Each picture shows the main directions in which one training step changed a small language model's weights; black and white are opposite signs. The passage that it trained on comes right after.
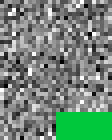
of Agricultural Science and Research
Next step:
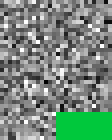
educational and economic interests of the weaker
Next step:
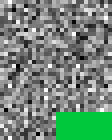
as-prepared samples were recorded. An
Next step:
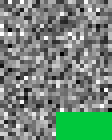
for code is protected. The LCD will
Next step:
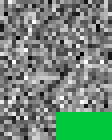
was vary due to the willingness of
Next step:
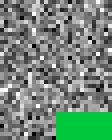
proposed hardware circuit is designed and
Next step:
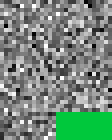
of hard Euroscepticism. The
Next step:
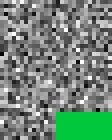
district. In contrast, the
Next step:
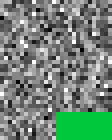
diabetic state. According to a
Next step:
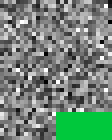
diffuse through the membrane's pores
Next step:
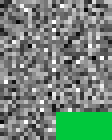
$[D]$ is defined in Equation
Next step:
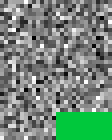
method [33]. In addition, four
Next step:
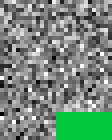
best procedure, and will not change in the
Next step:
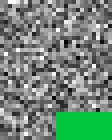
percent of RFID tags and cellular
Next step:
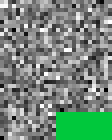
Management Software CSA
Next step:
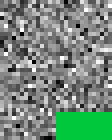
growth factors to produce tissue regeneration.
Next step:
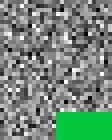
the patients more than one day wage to pay
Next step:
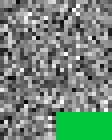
can predict and control currents in a given
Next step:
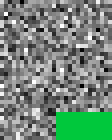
materials and subsequent use of the alloying
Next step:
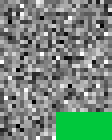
used to answer hypotheses
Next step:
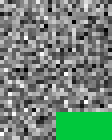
and the time from 10% to 50% through
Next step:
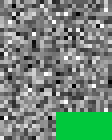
as if finally released from his dream,
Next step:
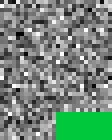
Plant Collection Date Tu1
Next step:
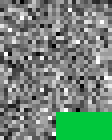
on Climate Change (as defined in the
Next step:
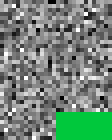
be able to withstand the bending
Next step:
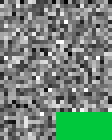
an expert in the aerospace filtration
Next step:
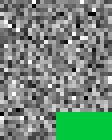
an orientation was much more efficient than
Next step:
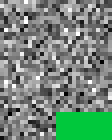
2. The elaboration and experimental implementation
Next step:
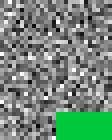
Lawrence¹, Daniel E.
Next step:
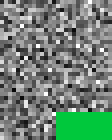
people might not always need reasons for
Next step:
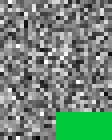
HIV-ve women visiting the
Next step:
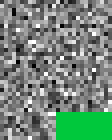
Electric device with rotating
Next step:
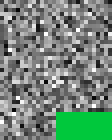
present investigation deals with a study of the
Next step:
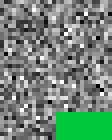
This is used in forensic medicine
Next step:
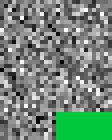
mesosoma, twice as long as
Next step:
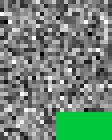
from the fields and taken into the factory
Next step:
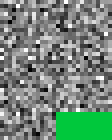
view of Humanities and Social
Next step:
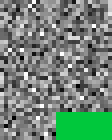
studies had established that human resilience is
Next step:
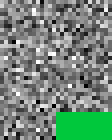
are the solutions. To solve the problems
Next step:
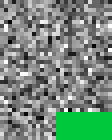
main objectives of this research are to
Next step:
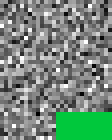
of inhibition. Table 4 Minimum
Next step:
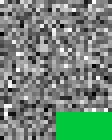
and SUA levels has not been fully
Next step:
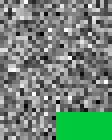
also given access to a range of documents including the
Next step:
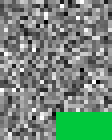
is completely worn and safety
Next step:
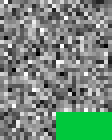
computational approaches and mimicking the
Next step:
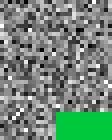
ashes are used as a topical on
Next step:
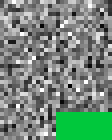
with categorical crossentropy loss
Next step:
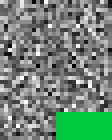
support supplements, the patient was still
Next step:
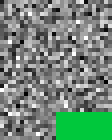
to be more enthusiastic about work and
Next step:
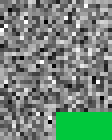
distance-based approaches include
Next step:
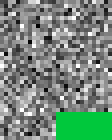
of comprehensive focus on the entity
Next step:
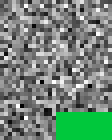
S., 2020) In the age of data and information,
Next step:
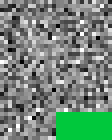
to integrate these systems into ABAC model to
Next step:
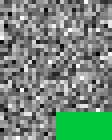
bolt, Fig. 6. We varied this
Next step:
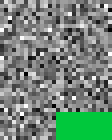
Her research interests include signal
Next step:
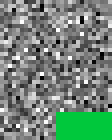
stereophonic sound, but then the
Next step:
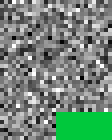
particles that can dissolve more
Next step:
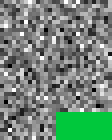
African Republic: Euclid
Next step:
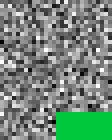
have used larger panels of firm-
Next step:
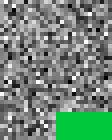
2007). The total carbon stocks were
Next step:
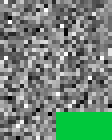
extremity motion. *J Hand
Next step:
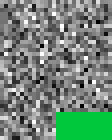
fifty-four undergraduates of
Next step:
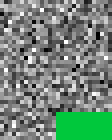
depend on many factors. This article contributes to
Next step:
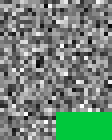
THE PROBLEM Most secondary school
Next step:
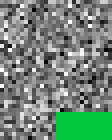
mirrors the behavior observed in our simulation
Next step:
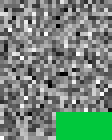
catalyst. The underlying aim of the two
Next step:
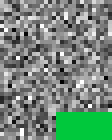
Ballou, D., Sanders, W.,
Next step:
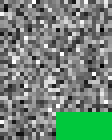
the patients in the present study were males. This
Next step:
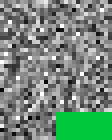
functions and essence of the state, and the
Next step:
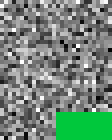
Health Organization treatment guidelines
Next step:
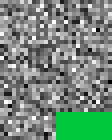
"Oh yeah, more women, more
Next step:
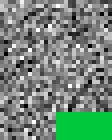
urea increased the CP content to 119
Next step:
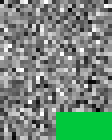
package software. Keywords:
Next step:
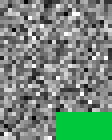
as menstrual blood loss equal to or
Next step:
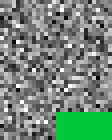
the core network are shared by more than one network
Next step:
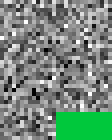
managed by a single SDN
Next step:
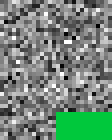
of selected parturient positions of level of
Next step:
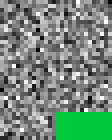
plate with five to eight gradient
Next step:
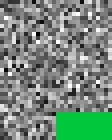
Inoculation of Tobacco Plants The
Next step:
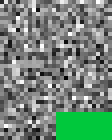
Adaptation Storylines National
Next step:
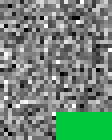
for surgical specialties and from private
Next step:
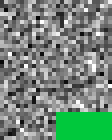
one of the challenges they have experienced during
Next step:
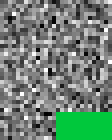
out at optimum humidity. In
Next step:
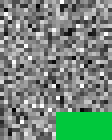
2 years. A review of the medical records
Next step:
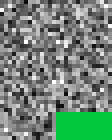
the width of the molten material and also
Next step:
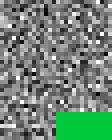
is an influence between maternal attitudes
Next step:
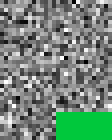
health and happiness. However, it is important to
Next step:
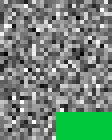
filtered using a glass funnel which is
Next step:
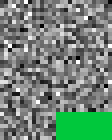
fin, and tried to determine the optimal
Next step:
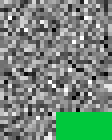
can manage unstructured data. The research
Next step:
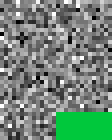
the ellipses. - The diagram
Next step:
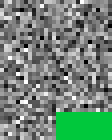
phraseologisms exhibits shared
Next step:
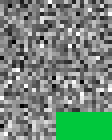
1 “YANGI ASR” –
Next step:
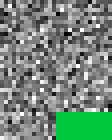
that everyday articles can be
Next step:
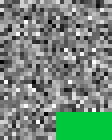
II. The calculations were performed on
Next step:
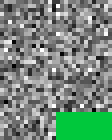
and a C/N ratio that favour
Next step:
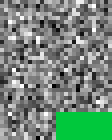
variability among the genotypes. Based
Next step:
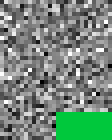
objective thermal indicators
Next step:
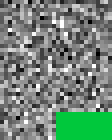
of nosocomial infections in the
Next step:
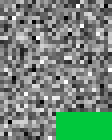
educational content in a scalable,
